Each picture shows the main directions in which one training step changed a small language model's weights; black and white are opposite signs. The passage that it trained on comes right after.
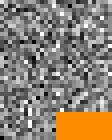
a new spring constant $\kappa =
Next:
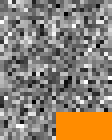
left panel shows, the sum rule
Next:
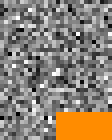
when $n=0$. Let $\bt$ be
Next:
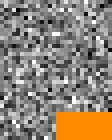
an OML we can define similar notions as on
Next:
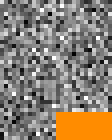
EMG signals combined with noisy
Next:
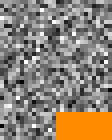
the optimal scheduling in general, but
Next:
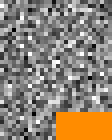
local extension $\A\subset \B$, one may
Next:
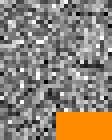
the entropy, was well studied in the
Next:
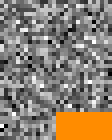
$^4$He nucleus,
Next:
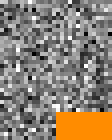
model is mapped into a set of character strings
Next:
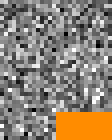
to a high-density region, while a large
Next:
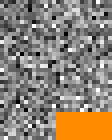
most of the papers retrieved by
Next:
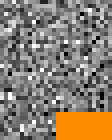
the consistent formulation was proposed for the
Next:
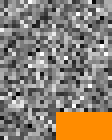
forcing and damping. Instead,
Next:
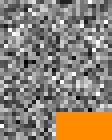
uncertainties of $M$ and
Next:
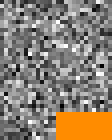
nitrogen should be present in the gas
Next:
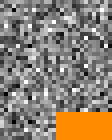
that $p\in \Sigma$ is {\it
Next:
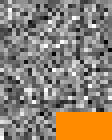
function with three arguments: the
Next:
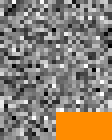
follows from Corollary~\ref{cor:basis
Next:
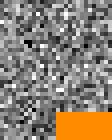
simple zeroes of $f$, using primitive
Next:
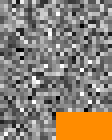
\bS \otimes \bI_2
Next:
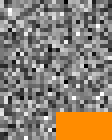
and exact solution is provided in {\bf Table
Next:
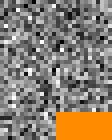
expands and since the magnetic field near
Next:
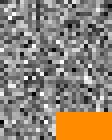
of the resulting integral, we find,
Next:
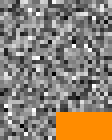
able to generate it. Unlike in
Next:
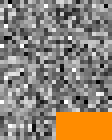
we have already seen in
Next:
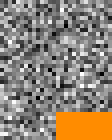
appear in its preimage. Let
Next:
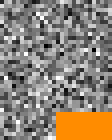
regimes, and indicate that punishments
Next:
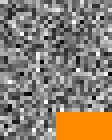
to the setup of the preconditioner
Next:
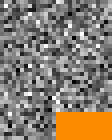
for assistance with numerical calculations.
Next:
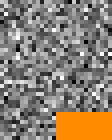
larger flux compared to that shown in
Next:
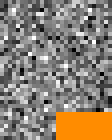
spatial correlations in the Gibbs
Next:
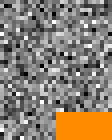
$R$, where ${\mathcal M}={\mathcal N}$
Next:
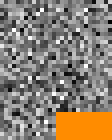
From Proposition \ref{p2} it follows that
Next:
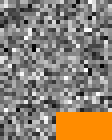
solves and residual computations as the simple
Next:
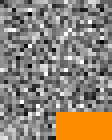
\cite{sf} it is proved the following
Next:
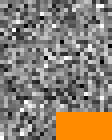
Kronecker module is simple regular
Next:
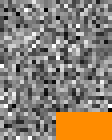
The stress state of an isotropic
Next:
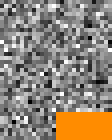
smaller $|\mu_0 H|$ region with
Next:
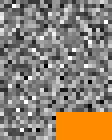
RDF graphs. LinkML models
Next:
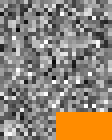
parameter shift rule on quantum processing
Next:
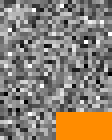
polynomial systems will be used to identify low-period
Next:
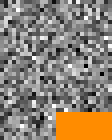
over this time, adding thousands of
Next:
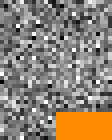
\overline P^{\dagger}\subseteq
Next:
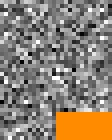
which is valid whenever $K$ is
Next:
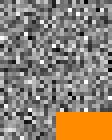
a constant $\gamma$ ($p>\gamma$).
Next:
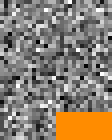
\ M. Cirelli, N.
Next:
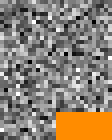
laser focus along the short axis
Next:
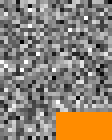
Benites$^{a}$ \and
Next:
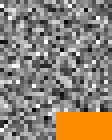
edge of the light-cone and moving
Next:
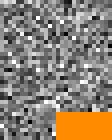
it is clear that $A(V)\geq
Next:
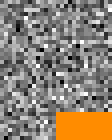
\end{cor} \begin{proof}
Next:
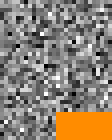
for an industrial enterprise one
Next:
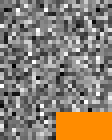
Observation \ref{impob})
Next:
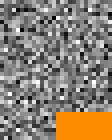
a subspace in $V_1 \otimes
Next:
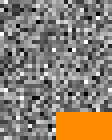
has been used for the observations. For full
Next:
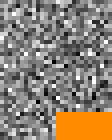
the discrete orthogonality on
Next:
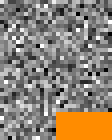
exclude $\Theta_{L_1}$ because
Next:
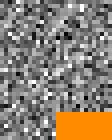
that gauge invariance forbids any
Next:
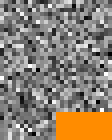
D_0\mid xy-yx\in
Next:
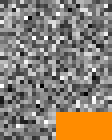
choice $c>e$ we obtain for some
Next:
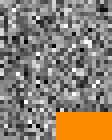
--- this argument to underline a trap
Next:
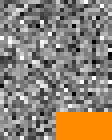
noticeable. For the limb darkening
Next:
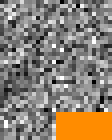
of the spectral index $n$. We note
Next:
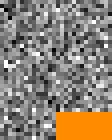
of defocusing energy-critical nonlinear
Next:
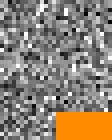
= 0},$ i.e. the parameters
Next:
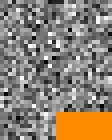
A) leads to the same, exact
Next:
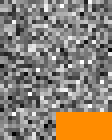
path integral} We now show that this is
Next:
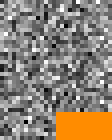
of natural metric is constructed in
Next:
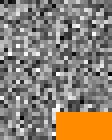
both cases no noise was considered. This
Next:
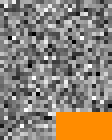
the fundamental groupoid of the
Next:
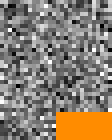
to the stronger gravitational pull,
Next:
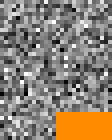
of all $r>0$ such that
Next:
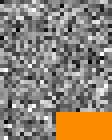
which is about 3 AU farther than in
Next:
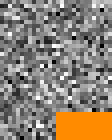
method by the help of a computer
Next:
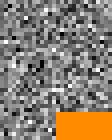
has that $A(G\ ,\ {\cal
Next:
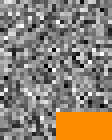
certify with high statistical
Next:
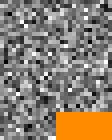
the r-Stirling numbers.
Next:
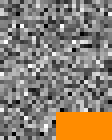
is allowed to depend on $N$ and where
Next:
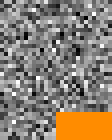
$G_0$ over $T$ acting
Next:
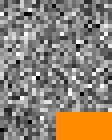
wider contexts and more precise
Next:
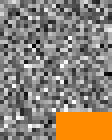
every increasing sequence of integers $(i_n)$
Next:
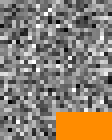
for four values of vector coupling
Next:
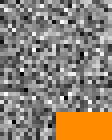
Data-driven stochastic
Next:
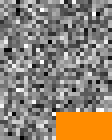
needs to be solved. We consider the
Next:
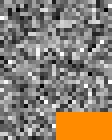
selecting improbable pathways
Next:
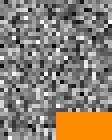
cohomology, so that they provide new
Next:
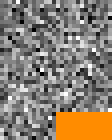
proved. \epf \section{Relation
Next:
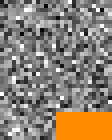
``Moduli Potential"} We have
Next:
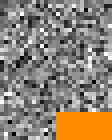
scalar field modes propagating in the
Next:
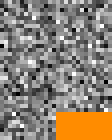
use the Bianchi idendity for the
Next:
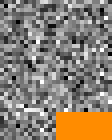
\par At the end, we perform the
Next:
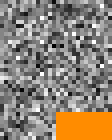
and hence easier to constrain.
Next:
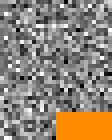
\tau A\right) B u^{\prime
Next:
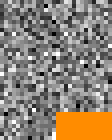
sensitive to the value of $\Omega_{\kappa
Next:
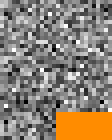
so that large deformations are no more
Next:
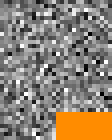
is a filter regular sequence on
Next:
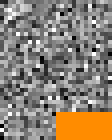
of the plasma conversion. The model is most
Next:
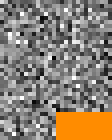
to the (\ssh) plane to
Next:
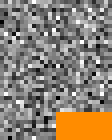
\lambda+\alpha_2 \end{equation}
